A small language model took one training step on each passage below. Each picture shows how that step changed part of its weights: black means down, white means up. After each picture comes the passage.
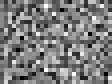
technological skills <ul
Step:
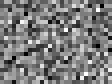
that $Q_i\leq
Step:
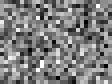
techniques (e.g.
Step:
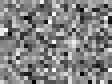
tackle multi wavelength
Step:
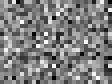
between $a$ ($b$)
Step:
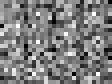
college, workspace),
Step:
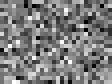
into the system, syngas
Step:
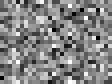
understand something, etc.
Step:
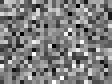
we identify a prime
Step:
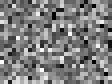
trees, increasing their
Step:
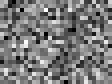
analytical solution tracing both
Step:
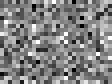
the model between the output and
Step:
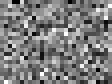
suppose without loss of generality
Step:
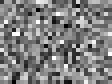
an open bidding process that
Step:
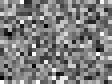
of a cluster and the
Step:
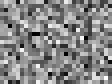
sample by their morphologies using three
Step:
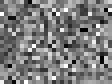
and social recognition are
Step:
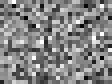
$A$. Again, we
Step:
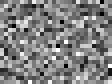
tasks which is implemented with
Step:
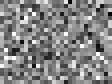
a series and analyzes some
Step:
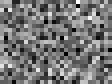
one's solution should eventually
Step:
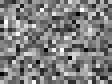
the SPR reflectivity
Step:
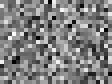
\in \Lambda_m$
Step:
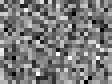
dots system coupled to
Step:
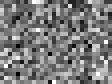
addressing the underlying
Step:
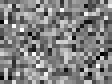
for all $X, Y
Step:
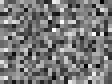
that% \begin{eqnarray*}
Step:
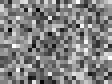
for vortex muon
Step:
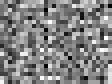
This paper presents our graphical
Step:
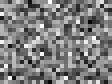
and the invertible
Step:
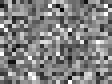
may not be aimed at
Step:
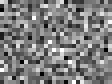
laxity in the fight
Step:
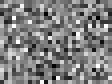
G9 (Biofield
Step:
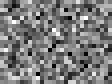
such that \begin{align*}
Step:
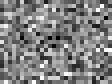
-- 10 days of Sgr
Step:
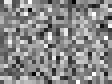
image from UKIDSS
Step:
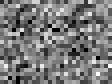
sa and Salopek
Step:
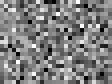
for intimacy. High
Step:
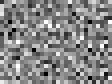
Kandy to produce
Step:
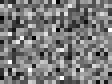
\\ \hline Xalan &
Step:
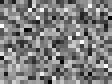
SGS36 are the only
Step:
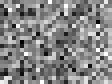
is reduced to 1mm and the
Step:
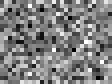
be nicely described and it
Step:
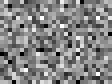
probability of activation of a
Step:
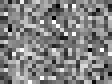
primary school students at the
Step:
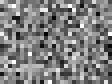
politik, znan
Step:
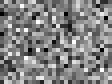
True Table 21:
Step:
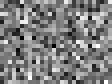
a quantitative version of that
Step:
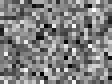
generation from biomass
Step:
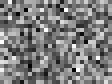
negative effect. Samuel
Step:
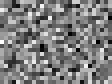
and 4 \begin{equation}
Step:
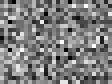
5) SERCA
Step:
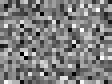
the R2 value of the
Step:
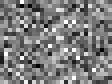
conditions for the commutativity of
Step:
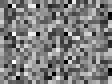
session to session
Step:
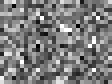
advantage of the method we
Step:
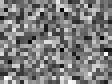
the survey's results, the
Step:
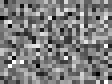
the sets $\Gamma_i$
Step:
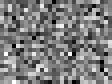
soft robots, motion
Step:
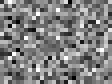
Similarly we can prove that
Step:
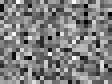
Cement (gm)
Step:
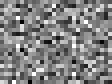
fermion bilocal operator
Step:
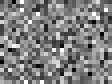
equation for the following SDE
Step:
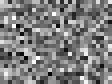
an explanatory gesture
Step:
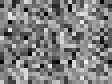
Research University Higher School
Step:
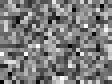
could be the fan that
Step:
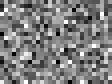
institutions for whom
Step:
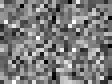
$T, \tau\geq
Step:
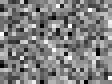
dark spring corresponds to
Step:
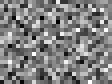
male and female
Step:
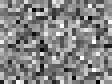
= 2n$ and using
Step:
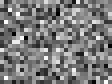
} \mu\text{g
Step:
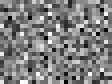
This survey paper will serve as
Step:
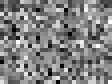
for Social Sciences version
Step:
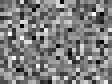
the required form. \\ To see
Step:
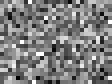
EDL, governing
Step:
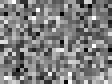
in the low-redshift
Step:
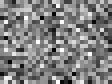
As a consequence, the
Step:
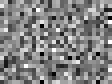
< \infty$.) The result
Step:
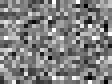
for any $m \in
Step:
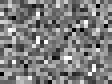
subsections, we introduce the
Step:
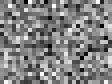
splitting of a totally
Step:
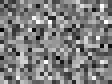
Chern-Simons term
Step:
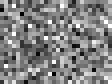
perfect field $F$
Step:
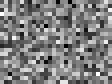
in which the contents of the
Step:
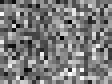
ECGs in children
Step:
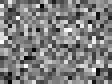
the web leaves to
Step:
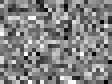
In natural release,
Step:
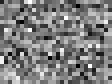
last conditional density matrices, similar
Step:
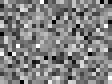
[non cancer patients]
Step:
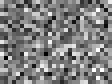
can rewrite Eq.
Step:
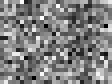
of the underlying space,
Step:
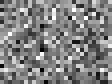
more indipendent and identically
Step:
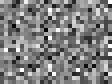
QUESTION To
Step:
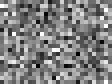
J. Math. Phys.
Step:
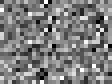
\end{equation} and
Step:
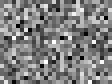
17. Vickers hardness
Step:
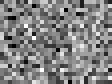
thereby its economic
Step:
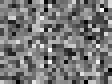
following research problem arises:
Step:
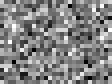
to $D$; then,
